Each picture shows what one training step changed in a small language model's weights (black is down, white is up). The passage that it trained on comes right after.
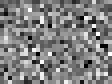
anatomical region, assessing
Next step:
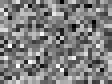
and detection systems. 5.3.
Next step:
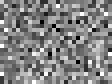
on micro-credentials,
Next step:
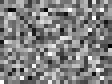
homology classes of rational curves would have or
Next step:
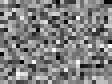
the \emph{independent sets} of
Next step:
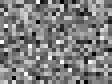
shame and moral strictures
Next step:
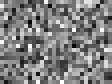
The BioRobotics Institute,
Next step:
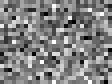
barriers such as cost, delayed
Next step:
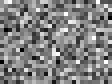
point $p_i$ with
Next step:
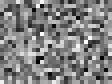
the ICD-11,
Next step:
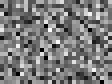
le polynôme
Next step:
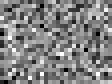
Constructional nodes, in which most
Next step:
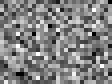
un groupe profini qui
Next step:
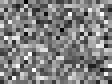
both developed and developing. In 2019,
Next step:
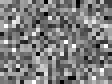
Notably, nonlinear effects (compared
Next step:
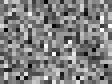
і для
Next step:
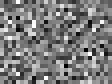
support for being gay.
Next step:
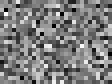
bitter, warm, and
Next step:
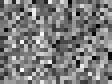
In terms of the observations on kish
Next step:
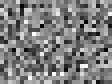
record of each node: -
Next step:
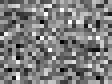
the excluded articles were
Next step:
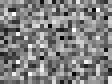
and $\varepsilon >0$, there exists
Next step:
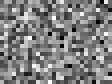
Veronese web of codimension
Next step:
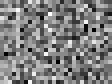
metric) space $E$ random
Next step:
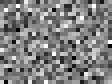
not, we would cut an even
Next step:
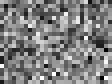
diagnoses given on frozen section
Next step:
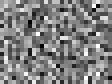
G, and Dargahi,
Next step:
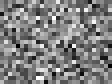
tide country is akin to a
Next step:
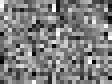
(2011) identified that scarce
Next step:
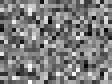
Kisumu County
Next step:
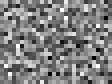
the data for energy technologies in the background
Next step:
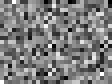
Eckardt et al.
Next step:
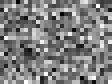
he should have according to their environmental,
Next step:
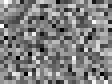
on $C$, and is isomorphic to
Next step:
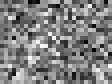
cell phones. We have focused on
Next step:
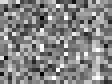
method, which is expected to give rise
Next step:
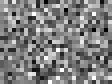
chromatin remodeling that
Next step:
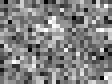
\quad (5)$$ where
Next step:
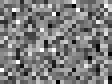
apartment, there is a smooth affine
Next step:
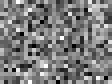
in-hospital and
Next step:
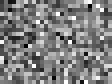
if and only if it is an
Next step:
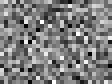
representing the righthand side
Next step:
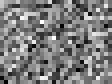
in the basis $\{e_a\}$.
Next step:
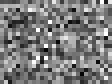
not influence the optimal sensor
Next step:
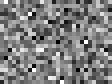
an isomorphism. \end{proof}
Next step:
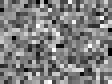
version (22:7). While the
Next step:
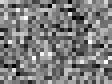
of the multi-indexed Jacobi
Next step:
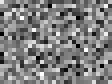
the opinion of the authors,
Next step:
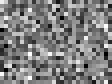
of open science will be that
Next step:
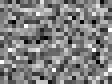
technique was used to reveal the flow
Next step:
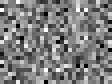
new `geometrical'
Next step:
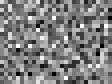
study area. Infiltration of
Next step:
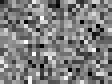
or glass ceramics , as well
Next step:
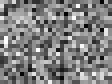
in making judgments like
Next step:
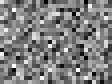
Borel spectral measures on $\R$.
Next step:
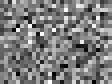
short-term memory (STM)
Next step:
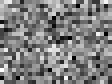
where $C_{p}$ denotes the
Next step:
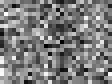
and the same authors have shown that the
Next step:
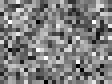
is a heating plant operated by
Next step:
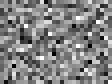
scenarios. Each point represents 638 the
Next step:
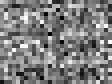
of the school children in the proper understanding
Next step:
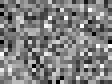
data trajectory. \end{remark}
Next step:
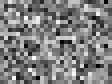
been performed, also highlighting their dependence
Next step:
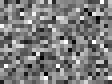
Peshier method was more than
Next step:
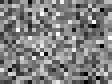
these maps glue together in a single
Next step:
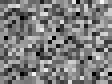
the references from the Apostolic
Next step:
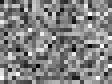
it is perfectly consistent with what
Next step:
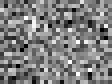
be discarded at home
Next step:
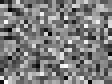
factorization as $c.ba$ is
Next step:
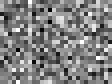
proposition \ref{pvarc}:
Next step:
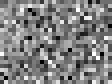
Community Cluster Research
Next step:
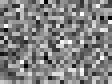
and the students taught same concepts
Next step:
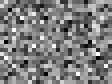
ordered object in $\Sh(X)$.
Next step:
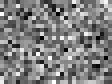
a process of significant development and transformation.
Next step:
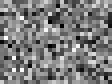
B_n.$$ \noindent Let us
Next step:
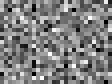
to "look east."
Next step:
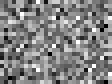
was staged as grade
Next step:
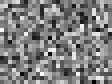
for any $\Phi\in\Aut
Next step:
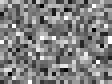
energy, environment, and economy is
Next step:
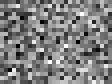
the corresponding generated codes for the
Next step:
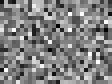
it follows that \begin{multline*}
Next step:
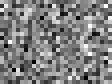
of radial functions and the theory of
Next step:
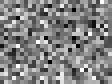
let the condition of the proposition be
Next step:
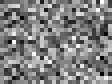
the following limits exist in the
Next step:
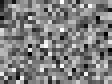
that no such solution exists and that
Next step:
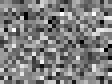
Let \begin{align*}
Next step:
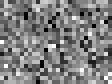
\end{align} \noindent The
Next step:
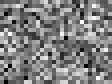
present the benefits and drawbacks of
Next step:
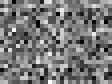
Details}} \subsection{A
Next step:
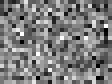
al had also significantly higher incidence of
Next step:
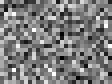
workplace, would not have been possible
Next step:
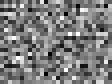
bundle of the cotangent space of
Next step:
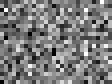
and environmental performance of ECO₂R
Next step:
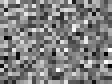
and the wave-equation fit. This
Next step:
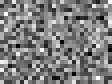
disappearance of the
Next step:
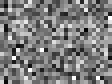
universities alongside the study process
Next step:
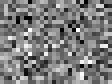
middle income economy. Substantial
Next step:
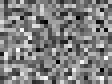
the optimal minimax rate for all
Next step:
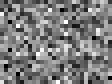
cells. However, characteristic times for
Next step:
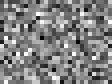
flows on the lunar nearside
